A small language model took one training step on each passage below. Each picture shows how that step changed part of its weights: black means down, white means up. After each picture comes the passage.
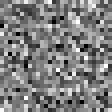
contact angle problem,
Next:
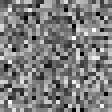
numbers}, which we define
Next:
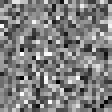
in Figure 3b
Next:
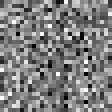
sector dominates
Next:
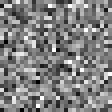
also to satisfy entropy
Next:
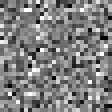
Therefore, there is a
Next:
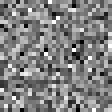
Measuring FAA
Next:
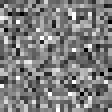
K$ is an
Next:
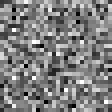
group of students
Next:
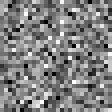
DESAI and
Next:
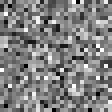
end-users on
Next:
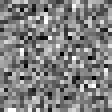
do this efficiently so
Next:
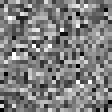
events, but also the
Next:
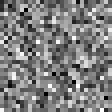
absorbers to
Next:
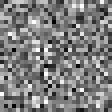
by means of a more
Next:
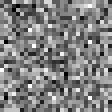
way with respect to the
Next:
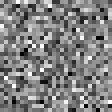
growth and processing of the
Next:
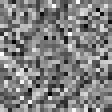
to compete to
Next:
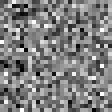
the following correspondence of
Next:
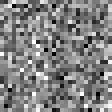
the charge on the
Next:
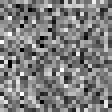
given by $%
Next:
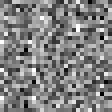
off and, at the
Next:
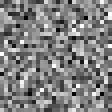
list of publications
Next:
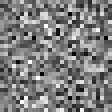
We first use the time
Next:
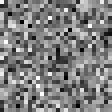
rule with which it
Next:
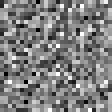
dome, the ground
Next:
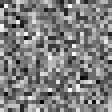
to be parameterized in
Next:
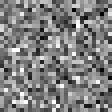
scattering (Fig.
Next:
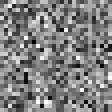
the visit, a
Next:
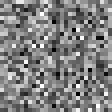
learning, performance and
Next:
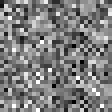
support learning outcomes -
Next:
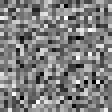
In contrast, the use
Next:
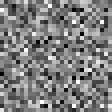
energy functionals in
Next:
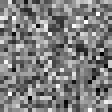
pulse counting
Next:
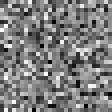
a $|\Sigma|
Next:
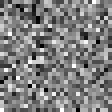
fact that $F$
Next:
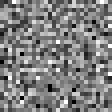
of a GW source
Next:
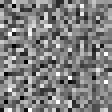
be the set of the
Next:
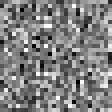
not make the water
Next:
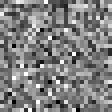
with various PSR
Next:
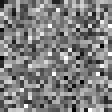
was not closed. This
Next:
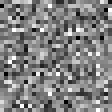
design, the scheme
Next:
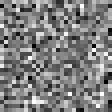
be viewed as a
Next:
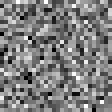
operation that could
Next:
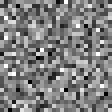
average? Is there
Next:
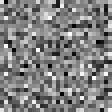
The main theoretical problem
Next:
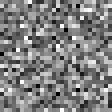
anticipate that
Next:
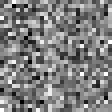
the approach developed your
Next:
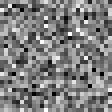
simply evaluate
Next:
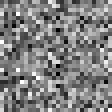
would be not too
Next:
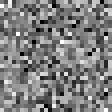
its Gauss curvature
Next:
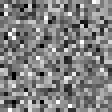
other hand, if the
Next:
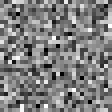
in this totality
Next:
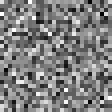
the sideband ratio
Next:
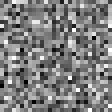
in the blue
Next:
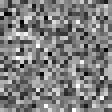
initially narrow
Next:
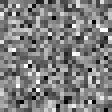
stars decline as
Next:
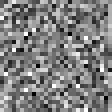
the timing
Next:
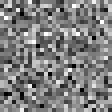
will define rules of
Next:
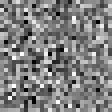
where the supremum
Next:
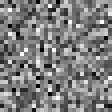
talk we consider
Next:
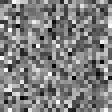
in all the points of
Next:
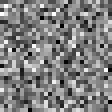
$r$ but
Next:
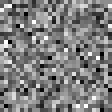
all $1\leq
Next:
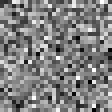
offer superior
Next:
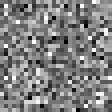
other than a patient
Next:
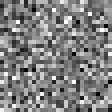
of British
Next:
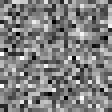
in the study, because
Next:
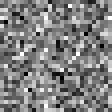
paradigm for
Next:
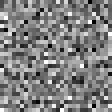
the Lie subgroup
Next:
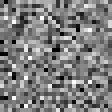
Software development
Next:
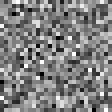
attached to
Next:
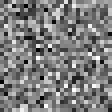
the latter it suffices
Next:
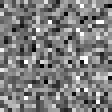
damping rates observed
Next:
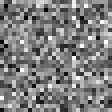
invariant (one dimension):
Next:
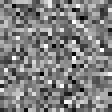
solution of the effective chemical
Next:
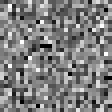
there is a pair of
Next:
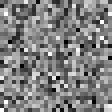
nature have been shown in
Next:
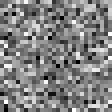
template generated from
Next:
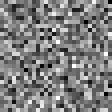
proof tree corresponding to
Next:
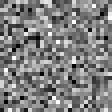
mobility of the
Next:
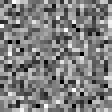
in this section. The
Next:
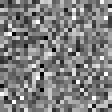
the $n$-th
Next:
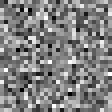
a criteria of
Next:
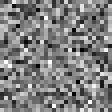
exceptional sequence
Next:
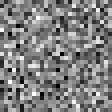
national level. In
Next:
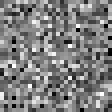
into a much more
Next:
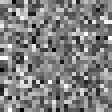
problems. Solving
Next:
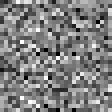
exponential potential with positive
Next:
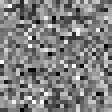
addition and scalar
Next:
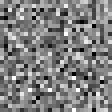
Total p value
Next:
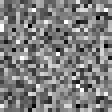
European Parliament
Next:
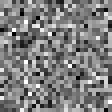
therapies will
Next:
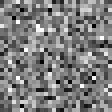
extended the numerical simulations
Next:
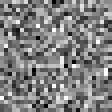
received ethical
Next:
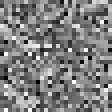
despite its
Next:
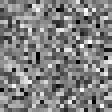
were sixteen
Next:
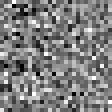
the following estimate of the
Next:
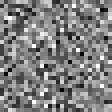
activities.” There are
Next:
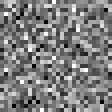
\ee then we can
